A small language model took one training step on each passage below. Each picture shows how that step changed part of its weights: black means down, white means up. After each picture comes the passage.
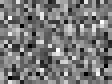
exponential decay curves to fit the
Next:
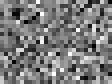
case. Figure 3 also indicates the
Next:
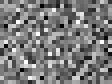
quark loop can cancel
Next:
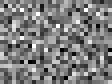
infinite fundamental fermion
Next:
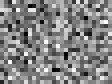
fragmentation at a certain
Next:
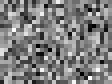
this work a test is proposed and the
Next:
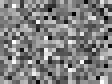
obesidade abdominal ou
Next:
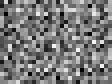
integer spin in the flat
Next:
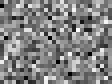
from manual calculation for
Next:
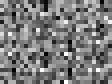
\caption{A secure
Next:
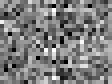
field strength, $B$, in
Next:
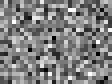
in Fe nanodots and
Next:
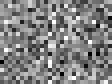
of the gondola was still
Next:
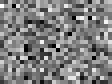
and ensuring colloidal
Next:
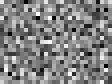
been used to emulate vehicles
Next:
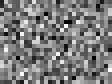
during the {\sl IAD}
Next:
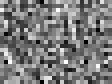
organisations, achieving
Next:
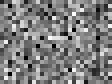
processed 2022 Impulse response
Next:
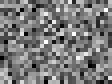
in AI. The more a
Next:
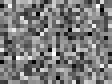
time calculated along the reverse
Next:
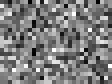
não pretende, e
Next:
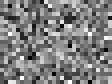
presents results from a survey of
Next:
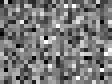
an initial estimate of $\tau$
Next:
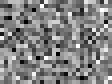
05 years around technologies and
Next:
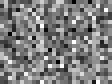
that 79 (22%) patients
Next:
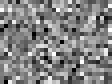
Clegg A, et al.
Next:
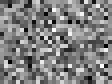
They tend to be located in
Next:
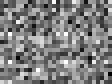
for a significant fraction of our
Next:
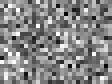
than ZAM. Similarly for
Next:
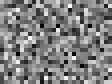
potentially life-threatening
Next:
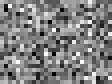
generated sets of data are quite
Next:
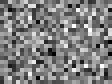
ON ₂ BrS
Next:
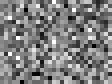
Learning Motivation}}
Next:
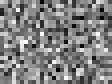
sparingly soluble.
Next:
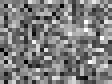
the proposals are also logistically
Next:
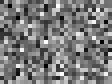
illustrate robust zero energy
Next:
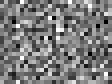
work of CC is supported by
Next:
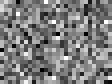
все больные
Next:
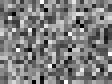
heat capacity, β –
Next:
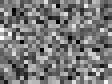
recipient performs the same
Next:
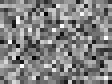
Mihos96}, suggesting
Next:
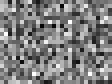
Fibers Failure in
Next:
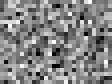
o'sha muhitni
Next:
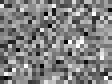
bilan albatta ilmiy
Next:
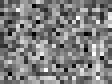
occurs at $f=9$
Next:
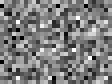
пастга, сувга
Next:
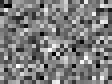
one has to solve the related
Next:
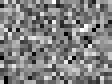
a major public health problem in developing
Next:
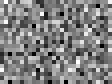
context, with a focus on
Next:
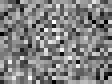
EC, have actively
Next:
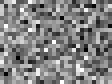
different finger tab
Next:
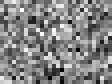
Proton Pairing in
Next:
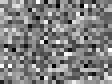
raw data is collected from the
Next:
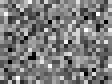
case study 9 suggest that no single
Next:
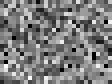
thank the DST, New
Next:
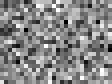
organizacional mais voltada
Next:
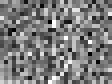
of impurity parameter $x$ for
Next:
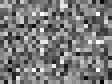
\cite{500} with the
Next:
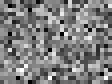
updated with (22),
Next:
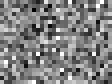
cultural factors. Food
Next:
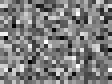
ed. São Paulo:
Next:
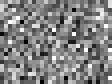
consider the indigenous people living
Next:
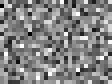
должны быть
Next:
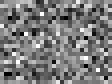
KBDSS analysis model.
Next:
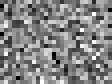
та обов'язків
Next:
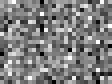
data can provide sufficient samples and
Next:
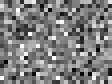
other hand, during degradation
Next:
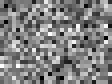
recusa em aceitar
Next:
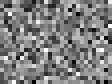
from the movies by
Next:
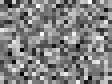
humano, al desarrollo
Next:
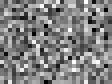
the network arborescence.
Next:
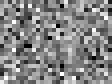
trazem o nome de
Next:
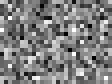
been solved. It is shown that
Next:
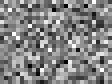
vein is rarely found in
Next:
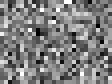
Across Borders*,
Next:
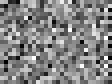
exemplo, temos
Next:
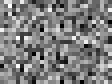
evolve into technologically
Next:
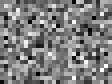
itself from Russian and
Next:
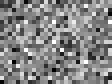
results with finite kept states
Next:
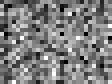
olarak balıkçı
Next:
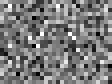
was converted to the equivalent
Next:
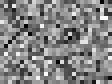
qiluvchi, brend
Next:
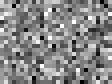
sculpturing [10],
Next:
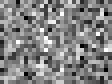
is a progressive
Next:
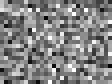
qay darajada
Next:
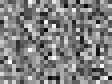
the restoration of reproductive
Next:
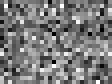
10\right\rangle \right)
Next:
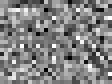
(Şekil 2)
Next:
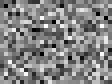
systems). The website will be
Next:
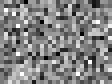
klinik tiklanishga
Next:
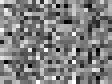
overall performance improvement is expected. This
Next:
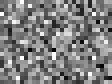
certain information may be subject to
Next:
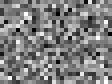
that 'car-like
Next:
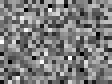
thought that adopts transformational
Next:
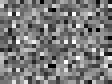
when $Z$ exceeds
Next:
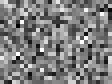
collaborative filtering (our
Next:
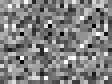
widely tunable optical
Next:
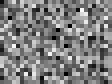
p. ISBN
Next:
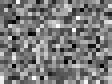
fitted parameters $f_0$
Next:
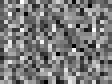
the GPA and they also
